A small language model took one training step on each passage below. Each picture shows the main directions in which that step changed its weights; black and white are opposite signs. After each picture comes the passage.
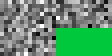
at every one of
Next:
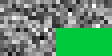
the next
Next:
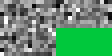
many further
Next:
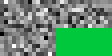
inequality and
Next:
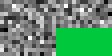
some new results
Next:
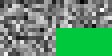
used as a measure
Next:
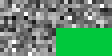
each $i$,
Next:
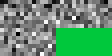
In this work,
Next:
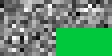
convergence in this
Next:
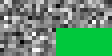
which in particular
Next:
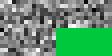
and without
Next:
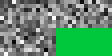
of a minimal
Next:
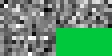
to perform
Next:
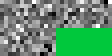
A condition for
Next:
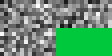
that the smaller
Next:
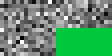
die to their
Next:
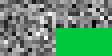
a vertex from an
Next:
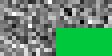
field for the
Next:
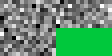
be quite
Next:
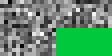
expect that
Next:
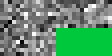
easy to
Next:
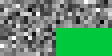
us restrict the
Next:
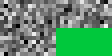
assuming that
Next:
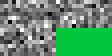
$F$ not
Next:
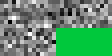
$r \in
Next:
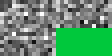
denotes the
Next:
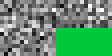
there is a
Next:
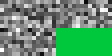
the results.
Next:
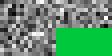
component of
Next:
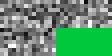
the process. The
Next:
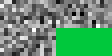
and one corresponding to
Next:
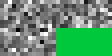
points. This is
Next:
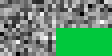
that every graph on
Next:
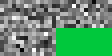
the subspace
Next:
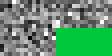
is given in the
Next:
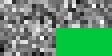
and $\Sigma
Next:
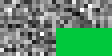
we consider the subset
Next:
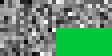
method can also be
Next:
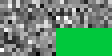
$\rho \in
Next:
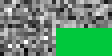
we obtain the
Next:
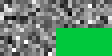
see this for the
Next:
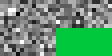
generalized to
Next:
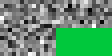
operators being
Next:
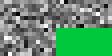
big and
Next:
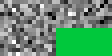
1$ for any
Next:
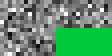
Recall that an
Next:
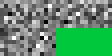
Property 2
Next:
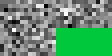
contradicting Theorem
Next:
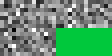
if $z$
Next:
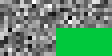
A natural class of
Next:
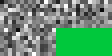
Assume that we
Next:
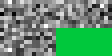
prime of any
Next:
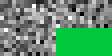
in which all the
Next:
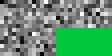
For almost
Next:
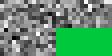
a nice
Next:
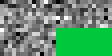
For some set of
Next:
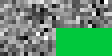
in Assumption
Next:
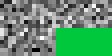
and its first
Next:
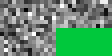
for problem solution
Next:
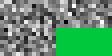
and $\alpha<
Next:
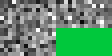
of $n$
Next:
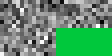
formula . Via
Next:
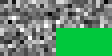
$F$ or
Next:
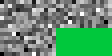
follows from the
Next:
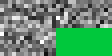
the fiber of
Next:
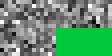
minimum degree
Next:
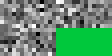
pretrained as
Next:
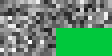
similarities (see
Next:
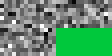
{\it The
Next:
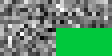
weight on
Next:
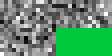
to the nonlinear
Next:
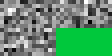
study. We
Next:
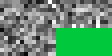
up to second order
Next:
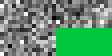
cited in
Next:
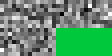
the following results
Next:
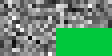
adjust the
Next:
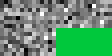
where the last
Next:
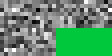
this result. We
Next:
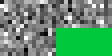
on $f$
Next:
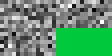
the case of
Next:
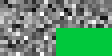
Then for some
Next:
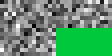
to guide
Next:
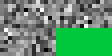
degrees from
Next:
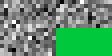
\alpha \in
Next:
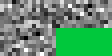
is the pair of
